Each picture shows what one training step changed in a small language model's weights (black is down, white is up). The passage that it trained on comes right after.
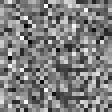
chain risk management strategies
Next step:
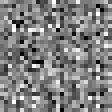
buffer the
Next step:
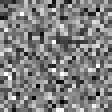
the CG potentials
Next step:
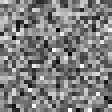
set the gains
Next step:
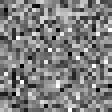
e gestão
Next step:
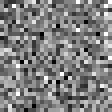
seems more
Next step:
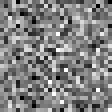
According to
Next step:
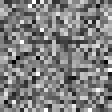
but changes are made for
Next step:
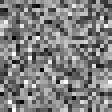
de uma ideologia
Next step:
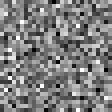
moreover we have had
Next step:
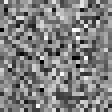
(2010) consider two
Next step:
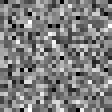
of Science and
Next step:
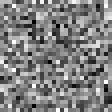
It is convenient
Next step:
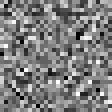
time transformations, the
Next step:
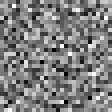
plus variants 4
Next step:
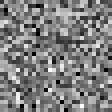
a modification of behavior
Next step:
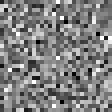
hayatında ve
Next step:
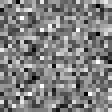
love those who
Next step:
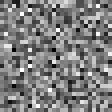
to deviate from
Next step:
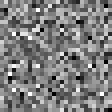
Va shu
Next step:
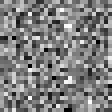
entre EUA e
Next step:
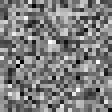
fluctuations in
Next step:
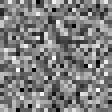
implemented a system that
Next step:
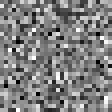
might accelerate the
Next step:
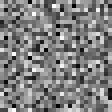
abbiano la
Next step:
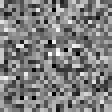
sequence, the effect
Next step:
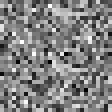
$\beta$. In
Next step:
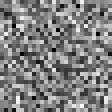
to destruction of
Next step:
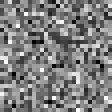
label in the top
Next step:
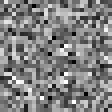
viral presence, and
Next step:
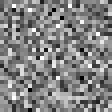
The vacuum
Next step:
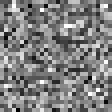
said later
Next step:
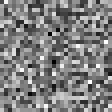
the protected object and
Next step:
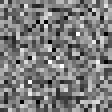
pessoa se
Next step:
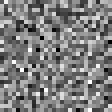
the community to
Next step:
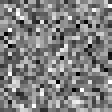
of universities
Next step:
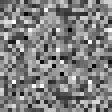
applied, as they are
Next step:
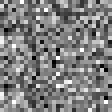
knowing can be
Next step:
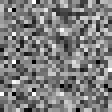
are not quite
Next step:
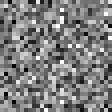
ini masih
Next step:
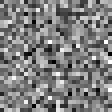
improved distances and
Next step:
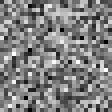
its mass including two
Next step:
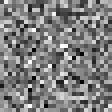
the BPST
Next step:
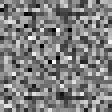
significant difference among the mean
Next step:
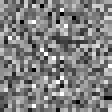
in that store.
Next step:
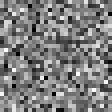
histórico o
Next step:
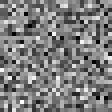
been reproduced based
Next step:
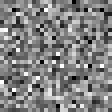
— в меня
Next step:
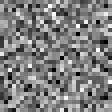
of Trieste
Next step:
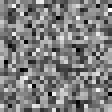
photon frequencies
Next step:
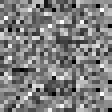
turn ensure better
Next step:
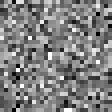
ve ark.,
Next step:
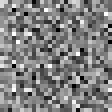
ответ на
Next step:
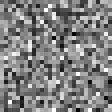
of the geological
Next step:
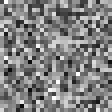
the study of the
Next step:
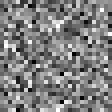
music classes in
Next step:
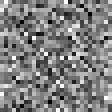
drop in the
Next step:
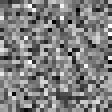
within bubbles
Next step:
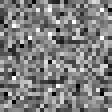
sud yo'li
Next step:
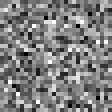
Table of Contents
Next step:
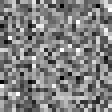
filter'' in
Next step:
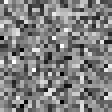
the multiplier of
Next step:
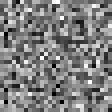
process and move
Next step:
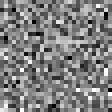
a través de
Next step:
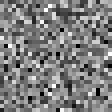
of health information.
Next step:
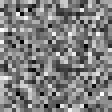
modulation period, the
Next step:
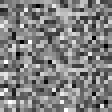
de la UE y
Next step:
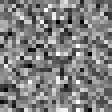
of low-energy
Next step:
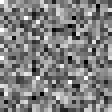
хотя оно
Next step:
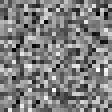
repensando o
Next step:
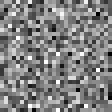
Hättest du
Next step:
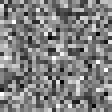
work activities in the
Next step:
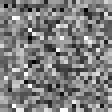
normal galaxy spectra and
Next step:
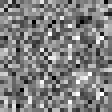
domestic product
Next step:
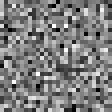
bit indicates a
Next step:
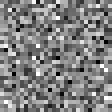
can have one or multiple
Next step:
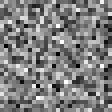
this inequality is
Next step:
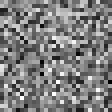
una máquina
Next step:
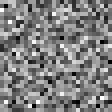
Freezer, the
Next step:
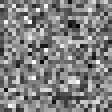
institutions. -
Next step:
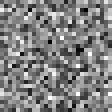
localization and topological
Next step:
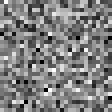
the location of
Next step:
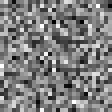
level 2 with moment order
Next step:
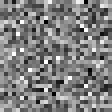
alunos para
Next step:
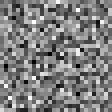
NAO representa
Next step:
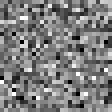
generation involves
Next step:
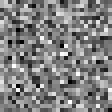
Calculations are
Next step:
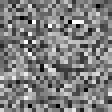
current $j^z
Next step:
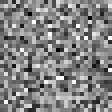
reported. Funding
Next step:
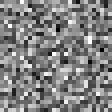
Deus e para a
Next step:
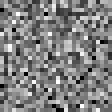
- Richard
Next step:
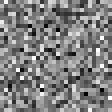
ROC have also
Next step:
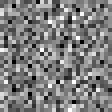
agents on such
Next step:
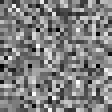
to find the significance
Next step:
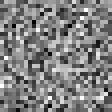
the synaptic
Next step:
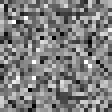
data. The next
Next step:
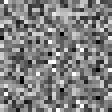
the decay of the
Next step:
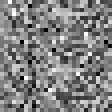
The calculation of
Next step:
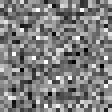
constrain theoretical models on
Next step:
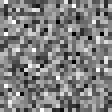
large. Later,
